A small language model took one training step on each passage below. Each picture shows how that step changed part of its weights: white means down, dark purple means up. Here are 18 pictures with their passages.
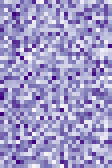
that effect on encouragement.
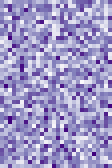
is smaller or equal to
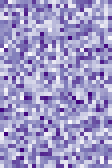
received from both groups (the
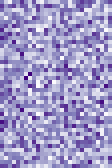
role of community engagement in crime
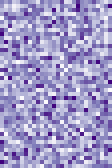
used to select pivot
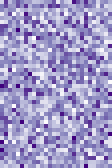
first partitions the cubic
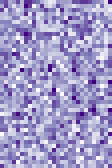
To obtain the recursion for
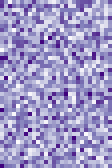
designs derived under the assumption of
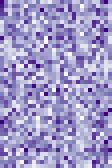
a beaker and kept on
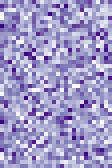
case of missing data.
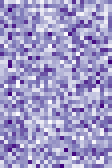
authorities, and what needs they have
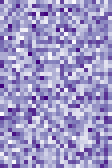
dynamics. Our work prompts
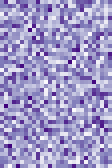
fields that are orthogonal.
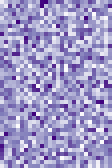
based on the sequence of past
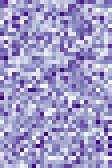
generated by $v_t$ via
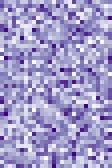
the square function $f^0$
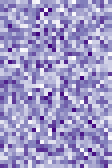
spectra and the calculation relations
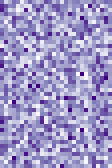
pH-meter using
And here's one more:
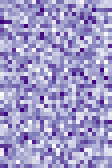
the following numerical constraints hold:
